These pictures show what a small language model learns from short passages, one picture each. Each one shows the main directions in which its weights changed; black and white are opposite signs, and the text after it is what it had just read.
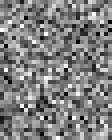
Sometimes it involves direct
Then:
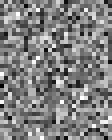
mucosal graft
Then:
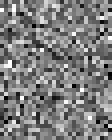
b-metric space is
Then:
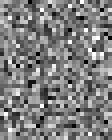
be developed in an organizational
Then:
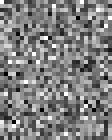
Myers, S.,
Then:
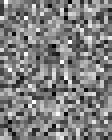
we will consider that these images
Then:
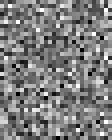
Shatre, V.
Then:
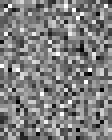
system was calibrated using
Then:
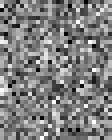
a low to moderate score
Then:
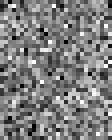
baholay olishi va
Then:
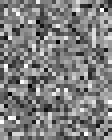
économistes des
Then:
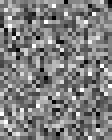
cuando tienes
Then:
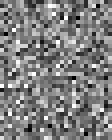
emotional energies of the
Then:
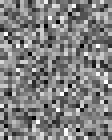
social sciences and humanities
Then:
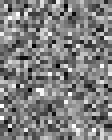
em vários pontos
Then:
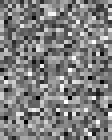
similar species to the focal
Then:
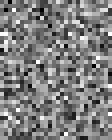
colon without mass formation,
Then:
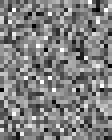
data preprocessing and
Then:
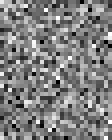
justifiable asset
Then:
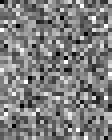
by instruments, it is
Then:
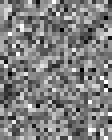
Five Children in
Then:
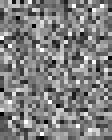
the left pocket is
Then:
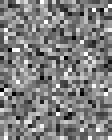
положение, о
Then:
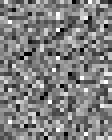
Samarkand State Medical
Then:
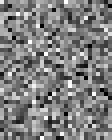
Украины и их
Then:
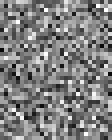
haja ofensa a
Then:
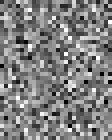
study was to help weaker
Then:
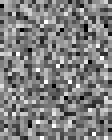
are grouped into sections
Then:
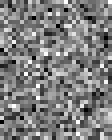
nos incentivaram a
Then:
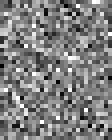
thesis, which was to
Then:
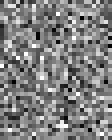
celebró una
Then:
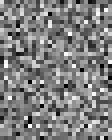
private collection, Museo
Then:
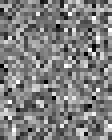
to the construction of the
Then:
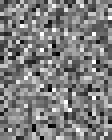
one of the most common types
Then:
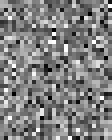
sustainability types [3].
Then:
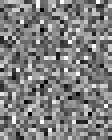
to trace evidence commonly
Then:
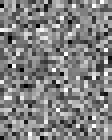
and this can provide the electricity
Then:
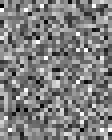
and DESEC. For
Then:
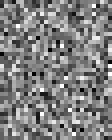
of citizens;
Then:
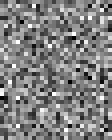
конструкций и
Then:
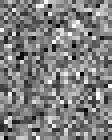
as well as the possibility of
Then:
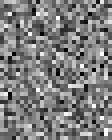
mídias digitais
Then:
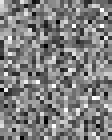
eng qimmatli
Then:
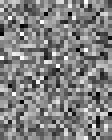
a comprehensive understanding about the
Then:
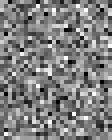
antioxidant activities
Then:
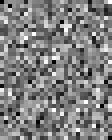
22,7 da variância
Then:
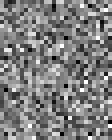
renal PNET
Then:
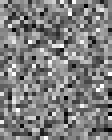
(volume fraction,
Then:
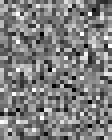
was obtained. Those who
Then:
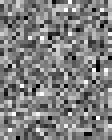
minimize the effect of the
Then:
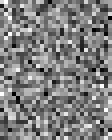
in risk factors. Data Analysis
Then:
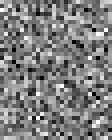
techniques depend upon palm
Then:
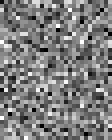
increasing acetone concentration.
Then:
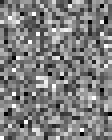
estruturais do sistema
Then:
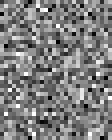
another $\alpha\beta$
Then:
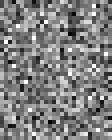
of speech activity.
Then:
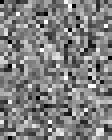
but the electric charge cannot exist
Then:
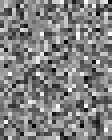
the basis of the responses of
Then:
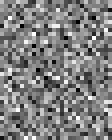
more susceptible to contracting
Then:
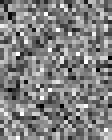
the Chinese farming
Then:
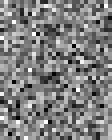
usted actuará
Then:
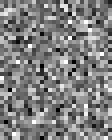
remuneration even when
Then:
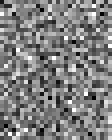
time, thereby could enhance
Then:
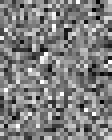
(GPS), has
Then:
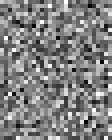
at the University of New South
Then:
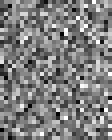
de alguna manera
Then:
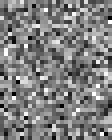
*Text. Res.
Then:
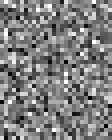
digital* ».
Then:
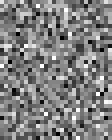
direct medical costs and 9
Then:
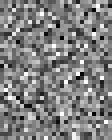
has steadily increased in
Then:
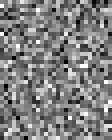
in Urdu or
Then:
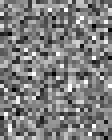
process has taken place in
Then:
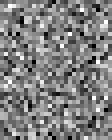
by WHO, helps
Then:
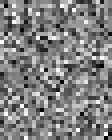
resources, data curation
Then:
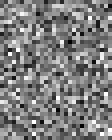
должно стать
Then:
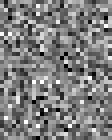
intention to teach after
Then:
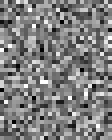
діяльності були
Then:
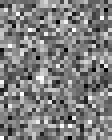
strikes per million
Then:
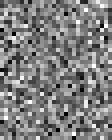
higher intracranial
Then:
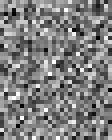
entwickelten”, die
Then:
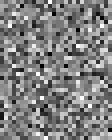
I Descriptive
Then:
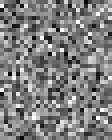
a set of measures aimed
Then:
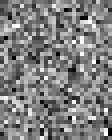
of different labor skill
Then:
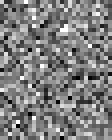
assessment of myocardial
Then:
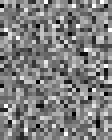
and accuracy by the mass
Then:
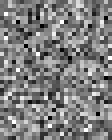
uchun shakllantirilgan o'z
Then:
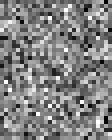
септик шок
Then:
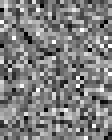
de bibliografias,
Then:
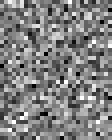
Z. A class of
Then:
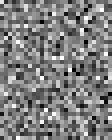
solution containing (1 M
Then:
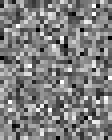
of the survey study, we
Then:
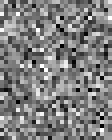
World malaria report indicate
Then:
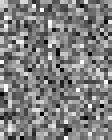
market: evidence from life in
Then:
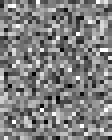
universally rejected,
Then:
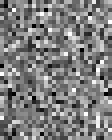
Estudiante de
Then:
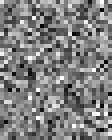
12 Potential opportunity
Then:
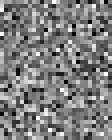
and compared three different BoMI
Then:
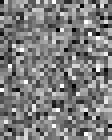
The presence of the gene
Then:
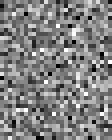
y Urbanismo de
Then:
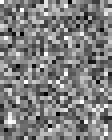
al., 2018). An additional
